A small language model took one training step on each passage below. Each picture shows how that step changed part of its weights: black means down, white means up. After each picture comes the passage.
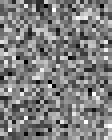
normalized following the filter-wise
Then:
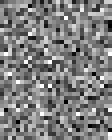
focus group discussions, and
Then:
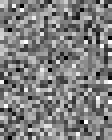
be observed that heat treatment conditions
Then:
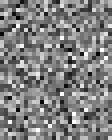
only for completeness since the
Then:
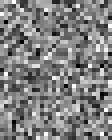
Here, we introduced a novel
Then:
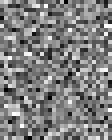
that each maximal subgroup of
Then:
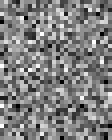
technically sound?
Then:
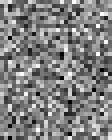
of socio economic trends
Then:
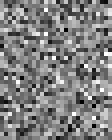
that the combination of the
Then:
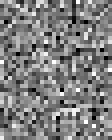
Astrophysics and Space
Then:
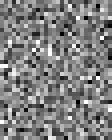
existence, viscosity
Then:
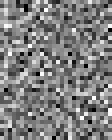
introduces some unitary operators to
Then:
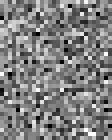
canonical construction, these metrics all
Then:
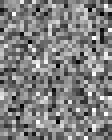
\rangle, \quad
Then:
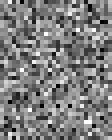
an expansion in analogy to
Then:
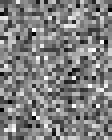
useful information for estimating the
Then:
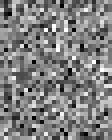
tool to derive structural parameters of
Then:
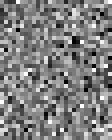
growing industry, agricultural
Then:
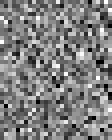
amendments or comparable ethical
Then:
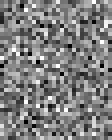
two MSSM benchmark
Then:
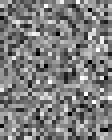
a partition and we will just
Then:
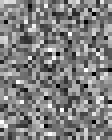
many of its limitations and constraints
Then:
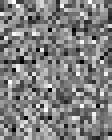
Throughout this paper,
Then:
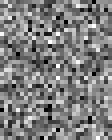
\mbox{ and }
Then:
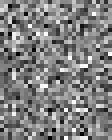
Rev.\ D {\bf
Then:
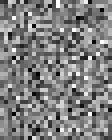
of certification schemes and
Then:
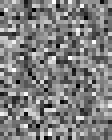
trauma by fall from
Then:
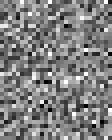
$. Now, let $a
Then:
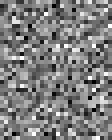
Differential Geom.
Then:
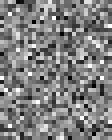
rounded off to the
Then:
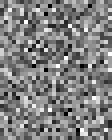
signature (contrarily to
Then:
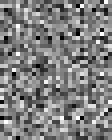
rewriting is enabled
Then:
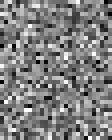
always show its effect everywhere
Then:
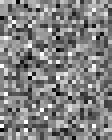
given by Schr\"odinger
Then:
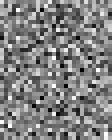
particle moving in a constant magnetic
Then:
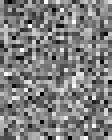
was maintained above the solution
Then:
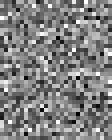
causa efficiens}
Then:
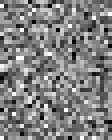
understand stellar and planetary
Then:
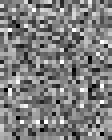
of public health and social medical
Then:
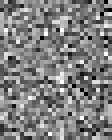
like the change of the
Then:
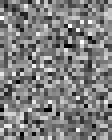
N$ or $Y
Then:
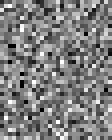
subjects involved in this
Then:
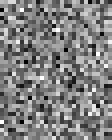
range subject to study.
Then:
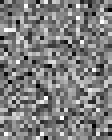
detect abnormal regions with arbitrary
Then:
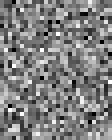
Claim A } {\sl For
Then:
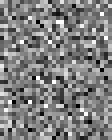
are required in future studies to
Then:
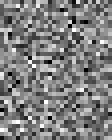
of the A/B and
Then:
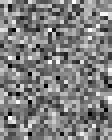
of territories in a
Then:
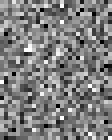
with no gravitational radiation incoming
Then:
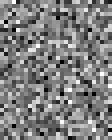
diagnosis for their treatment.
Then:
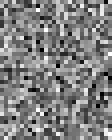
formulation we introduce \be
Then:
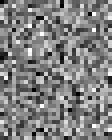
results. Four studies found
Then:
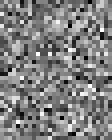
- Rubbens,
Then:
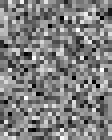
the network in different behavioral
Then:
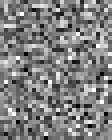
in Barcelona.
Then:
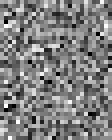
design of disordered
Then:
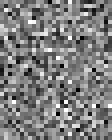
by Malliavin
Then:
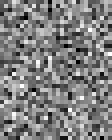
Gorenstein projective modules
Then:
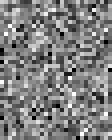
pre-operation phase when
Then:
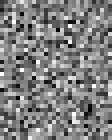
seiching periods for higher
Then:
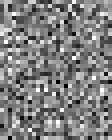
not reflect the official
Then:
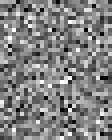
($q$) and gluons
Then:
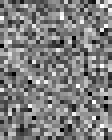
library holds a collection of
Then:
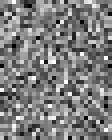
notably been proposed as a
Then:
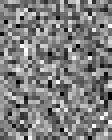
heavy liquid separation and
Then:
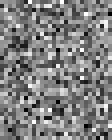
and messy aspects of
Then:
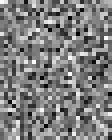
from two complications.
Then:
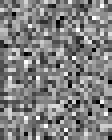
the input image onto the subspace
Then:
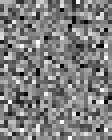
ATLAS on the
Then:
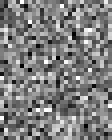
for any $n\ge
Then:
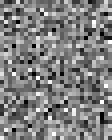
computing, shared memory is expected
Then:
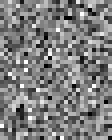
Nucl. Sci.},
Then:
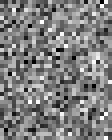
standard. There are challenges involved
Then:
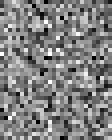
\beta }F_{\alpha
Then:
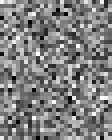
extracts of leaves of
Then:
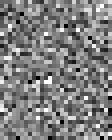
a real interval $J$,
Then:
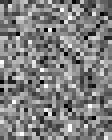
of maximization of consumption
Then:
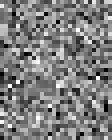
the possible bound state of a
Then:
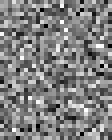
with bold symbols denote
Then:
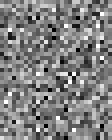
litre (L),
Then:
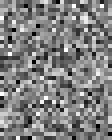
its unconscious nature.
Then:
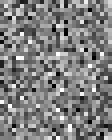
to quantization of general
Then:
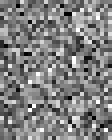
the amplitude for values of
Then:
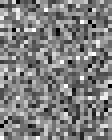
antiproton production,
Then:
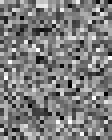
login functionality within the
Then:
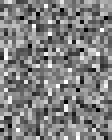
on a discrete domain, where
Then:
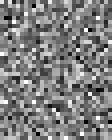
the Zipf's law
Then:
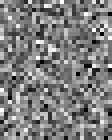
and other independent methods,
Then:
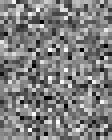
behaviors or reflect on global
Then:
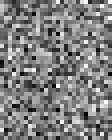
His research interests include electromagnetic
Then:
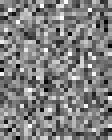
Scheduling and
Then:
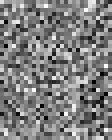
Phys. Lett.}
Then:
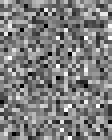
flatness extracted features are represented
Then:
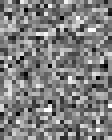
as $t\longrightarrow
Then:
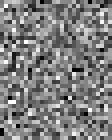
Lexical Approach The
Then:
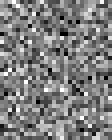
It is done based on the
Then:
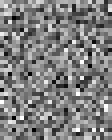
been taken to be a rational
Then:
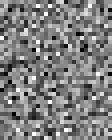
(shadings from light
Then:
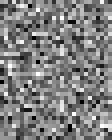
in the incidence of
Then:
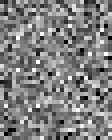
for $\epsilon_1 >
